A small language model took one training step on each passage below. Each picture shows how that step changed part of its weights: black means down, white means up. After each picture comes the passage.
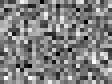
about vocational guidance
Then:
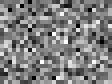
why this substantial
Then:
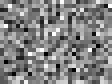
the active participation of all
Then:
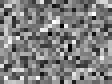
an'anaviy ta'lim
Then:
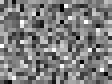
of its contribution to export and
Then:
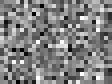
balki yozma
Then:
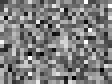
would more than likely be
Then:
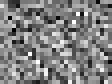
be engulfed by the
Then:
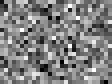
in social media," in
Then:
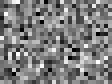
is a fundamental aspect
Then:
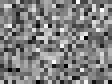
achieves the best
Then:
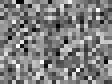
whose mother tongue
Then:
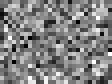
graphs are not
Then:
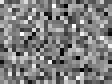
verricht los van
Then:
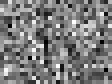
Muri. *Metode
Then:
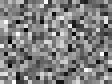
tayyorlash hamda jarayon
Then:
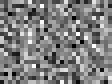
mujeres ingenieras
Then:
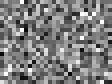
nechta variantlar
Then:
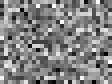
this will reduce the risk
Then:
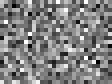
(local tools,
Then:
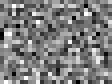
yangi yo'nalishlar
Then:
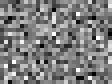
This research attempts to
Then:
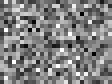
Moreover, this study
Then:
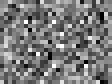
Kalit so‘zlari:
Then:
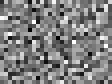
These parameters were
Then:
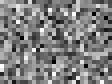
of our prototype
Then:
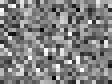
of the study areas follows
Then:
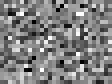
peripheral veins, and
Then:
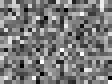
Dimensions of current
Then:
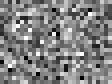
виступали два
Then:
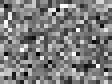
bemorning infektsiya
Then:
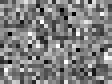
French people.
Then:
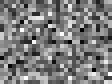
А. Марказий
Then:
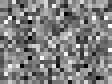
On gender, no significant
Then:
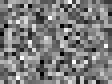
= 1 + 4x$ for some
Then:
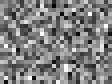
postmodern technique
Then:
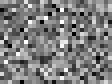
four different classifications based on
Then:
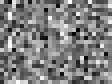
olish - profilatika
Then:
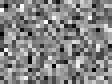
імені Лесі
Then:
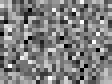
he gave a detail
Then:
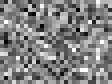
of the PE curriculum
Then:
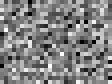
birth or location) that have
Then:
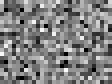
time to repair of
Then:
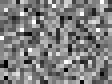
decisions, rational and
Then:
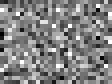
зрілим та не
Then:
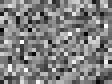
Zhang, L.,
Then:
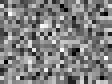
may pose some difficulty
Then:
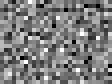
urea N. Results
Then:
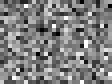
бу ҳолда
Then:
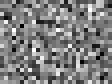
colleagues. Table
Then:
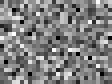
of which, according to
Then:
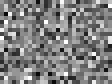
the basis of their CT
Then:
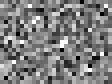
Regional Economies**
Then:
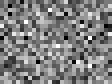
quyidagi ekranda
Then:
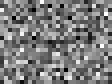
as compared to conditions such as
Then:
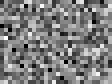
faut préciser
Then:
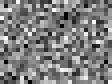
using nano cutting
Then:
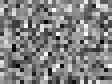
treatment identification
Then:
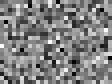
& J. Banerjee
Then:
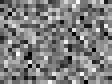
degan mulohaza
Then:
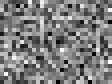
language we choose
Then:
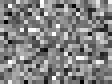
classes, by providing space
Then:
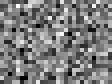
is not explicitly
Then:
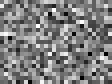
darajalar O'zbek
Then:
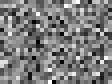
6, and 9 exhibit
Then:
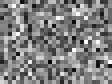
in modulating the induced
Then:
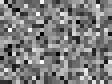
mi práctica
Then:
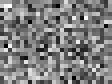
в будущем
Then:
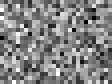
three segments. The
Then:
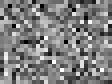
the direct titration
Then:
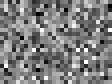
of independent organisations
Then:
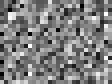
на УЗИ.
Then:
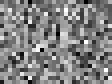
yang berada di Kota
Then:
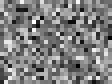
waves of infections from
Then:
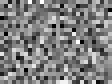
tissue derived from the
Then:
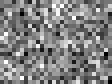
hamda kashf etishga
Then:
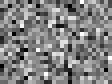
findings encourage the
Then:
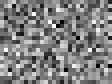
of the tension between
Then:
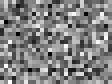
parameter optimization
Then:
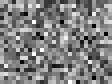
seen from the literatures
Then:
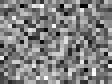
subsequent growth and
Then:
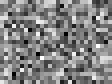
bring this to the mass
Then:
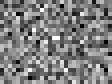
serve NAHRIM
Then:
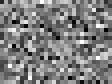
dibelajarkan dengan
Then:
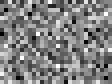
are absorption
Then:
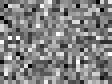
a failed innovation.
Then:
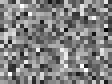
dapat bersikap
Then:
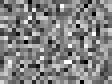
many universities, both in
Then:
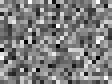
developed to support the development of
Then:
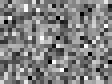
most requested skills
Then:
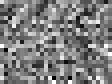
SV2A density and
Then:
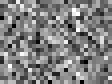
heat conduction,
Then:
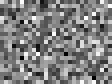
volts DC. This
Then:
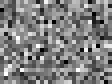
Total bilirubin
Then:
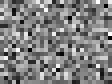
according to the two
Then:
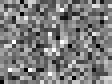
ubicarse entre lo
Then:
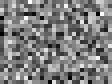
la edición de los genes
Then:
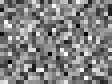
providers are obligated,
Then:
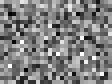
involving heating in
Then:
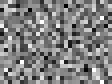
is still under
